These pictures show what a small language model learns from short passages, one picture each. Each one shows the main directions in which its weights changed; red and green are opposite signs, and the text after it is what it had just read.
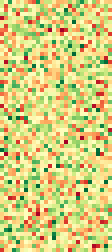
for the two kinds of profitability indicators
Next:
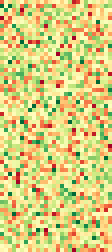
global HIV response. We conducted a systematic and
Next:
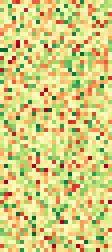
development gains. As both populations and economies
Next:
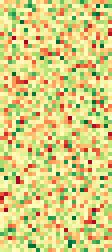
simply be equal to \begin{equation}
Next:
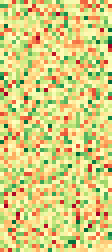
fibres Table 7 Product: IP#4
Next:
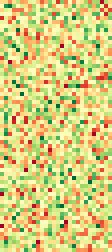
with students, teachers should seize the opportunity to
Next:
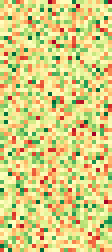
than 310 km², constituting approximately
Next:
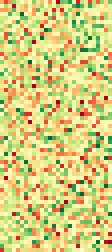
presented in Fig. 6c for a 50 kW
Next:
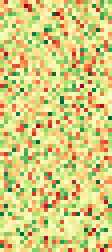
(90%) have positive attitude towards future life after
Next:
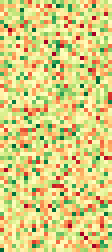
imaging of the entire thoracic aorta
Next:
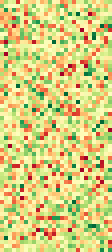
solid line in Fig.\ref{Fig1}(b)
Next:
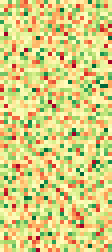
$p$, \; $\boldsymbol{\epsilon} \sim
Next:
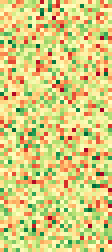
an eigenvector of $M_a$ whose corresponding
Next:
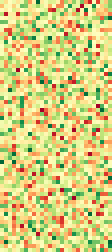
de Paris, PSL Research University,
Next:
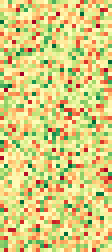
and perfect medication for AD. The
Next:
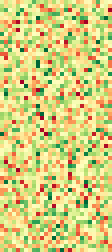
^{2,3*}Department of Software
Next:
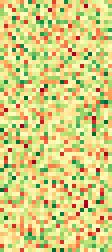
River (Amazonas State) represents
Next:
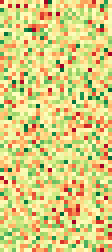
breakthroughs within lattice field theory in the last
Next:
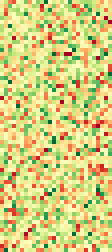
differential settling is not accounted for,
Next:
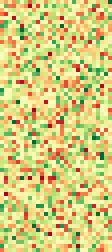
that the proposed scheme improves upon the
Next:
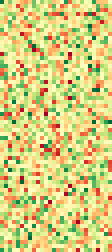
rely explicitly on the underlying governing equations
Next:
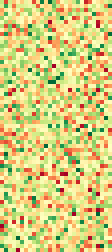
eliminate irrelevant test cases,
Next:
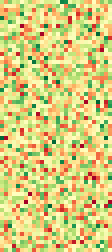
NVIDIA V100 GPU
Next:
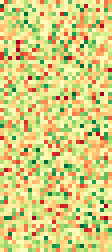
due to economic dependencies and the lack of collectively
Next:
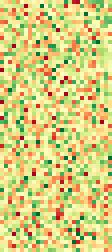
training opportunities. - Even if the big
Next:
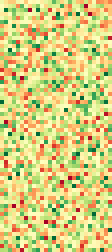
a Powerful Lesson for America |
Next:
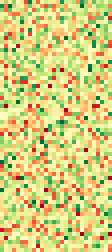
local sensitivity, then the probability of receiving a
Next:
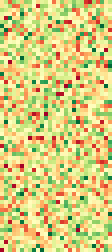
DS with a changed loading conditions for minimization
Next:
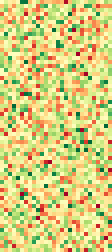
the coefficients above can be used in order to derive the
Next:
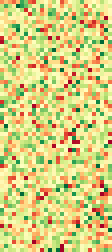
there are no two members, one from each set, that
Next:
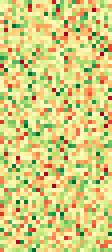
*semantics of information*, addressing the significance
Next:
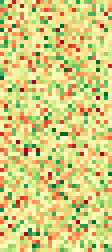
EMBs. Additionally, they provide the
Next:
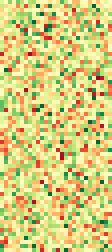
begin by looking at the role touch
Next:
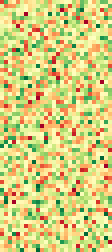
Mongolia. Khovd
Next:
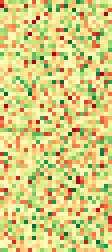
c_k) - \lambda_k c_k
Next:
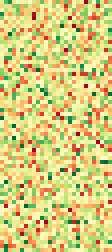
point in time I would like to discuss the way we can
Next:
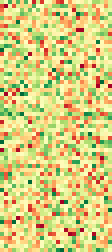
in consumer instalment financing, in:
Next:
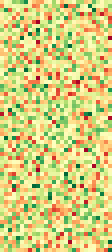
of Mekelle. In the
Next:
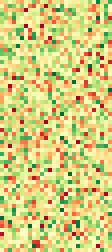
field, thus they have the advantage to avoid the
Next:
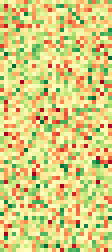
(i) receive the data from the
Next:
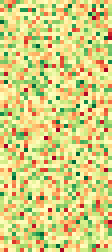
Hajdú, 2020) cited an example
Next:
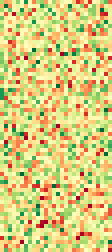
and line intensities corrected for beam
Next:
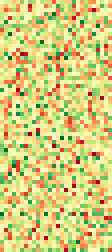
detector banks centred at average
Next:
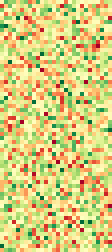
techniques exhibit at least a few resonators with
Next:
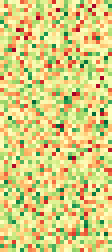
peak Luminosity can reach $\sim
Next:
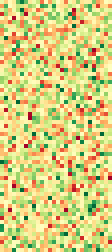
the foundation on IT principles, is
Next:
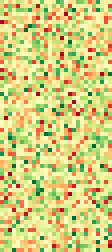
$\phi_{\rm max}$ & Upper cut for
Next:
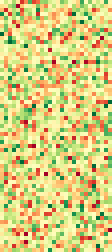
the existing techniques like convolutional neural network
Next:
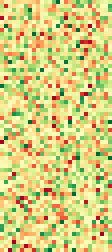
cyclic value of the global applied stress in the
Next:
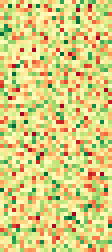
loading pattern, frequency and mode, the cycle
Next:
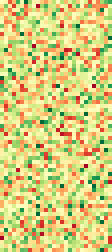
a format as that of figure 13. The user can
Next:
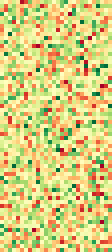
the influence of temperature is minimal. On the other
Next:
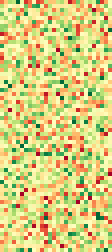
can detect six coefficients out of nine integrand
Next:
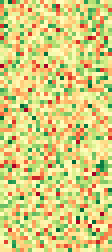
\section{The Ideal Gas Case}
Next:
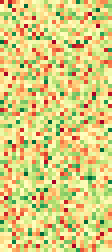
which system components are being assessed, where measures are
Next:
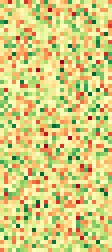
t \sim \Delta \ll \fwhm
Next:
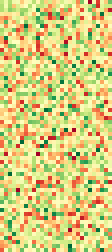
teachers. The questionnaires were retrieved right
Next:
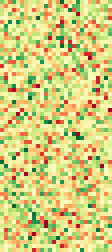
production, (Mayo Clinic, 2023).
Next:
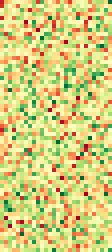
charged leptons, we expect some emission modes into
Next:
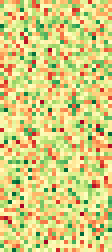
of purely compressed shells based on
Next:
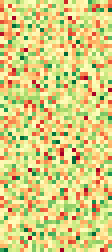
tuples", the problem addressed is therefore
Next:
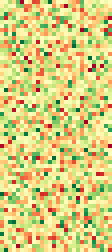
of vaccines. Our experimental results demonstrate
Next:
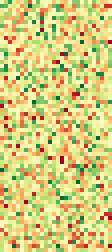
$\vec{X}_\pol$ is the location
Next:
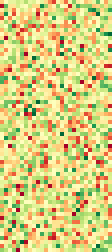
between the two satellites. Bottom: the
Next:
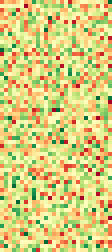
in the window $t_M < t <
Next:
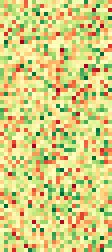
Success Mapping 1. Post the following discussion
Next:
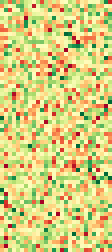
fit value.\footnote{This argument and this conclusion is
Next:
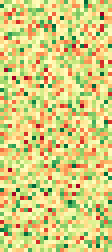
transformation in HEAs [16]. This study
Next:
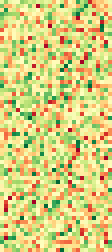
The average of this expression over $\bv{h}$,
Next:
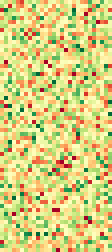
Laplace-Beltrami operator on
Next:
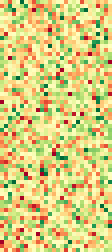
Historically, characteristic signs and symptoms
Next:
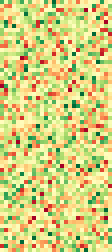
the privileges of society and
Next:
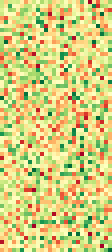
the specification and questionnaires were sent to
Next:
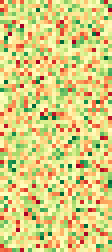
newsletters were promoted on
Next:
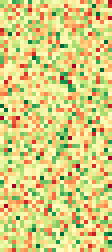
surface water and soil samples across oil-producing
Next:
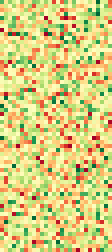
spacetime connected by time-like curves. Taking
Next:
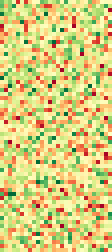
a range of 38% to 93% for
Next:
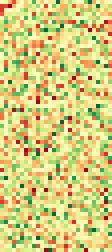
Boase-Beier et al.,
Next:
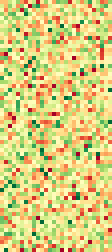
of both representations, then creating a more
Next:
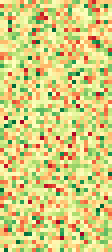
grams of sodium ethoxide.
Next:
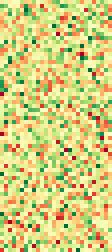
ETAP software. Researcher found that the
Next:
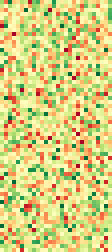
challenges confronting regional communities. Under these
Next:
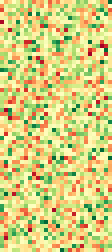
and numerical results (thick lines) for the transmission
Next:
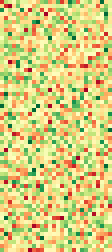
characteristic lengths of proximity effects allowing their
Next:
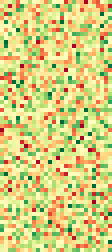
class Model specification MBE MAPE IO
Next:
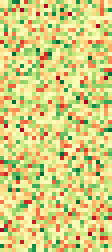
spurious back reflection and incoming of
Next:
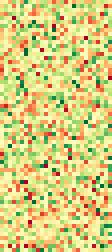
to the MAGIC data taken in the period
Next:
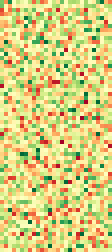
AI offers powerful tools for automating tasks
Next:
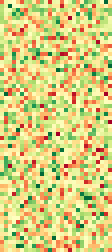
Durmuşoğlu [41]
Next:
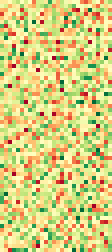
trade route from Krasnovodsk to
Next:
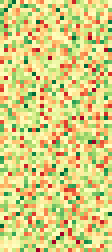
phase necessary to develop educational products through the
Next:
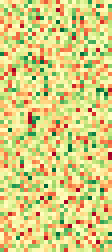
Hence, as a child, he had
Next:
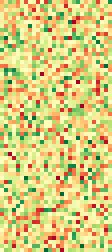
on the boundary of $N_v M^{a -
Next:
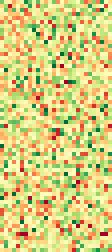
in Education: A Study of
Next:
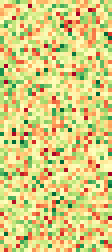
when compared to Non-Hispanic
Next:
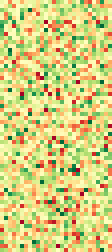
MS in terms of $\tau_{SRCC}$
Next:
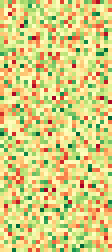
both pn-QRPA Hamiltonians is
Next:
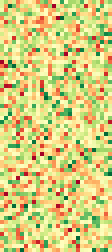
human rights and the environment. This process was
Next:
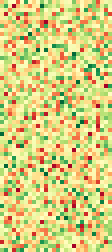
of $r$. For de Sitter spacetime,
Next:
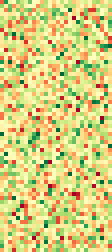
truss bridges for semantic and instance
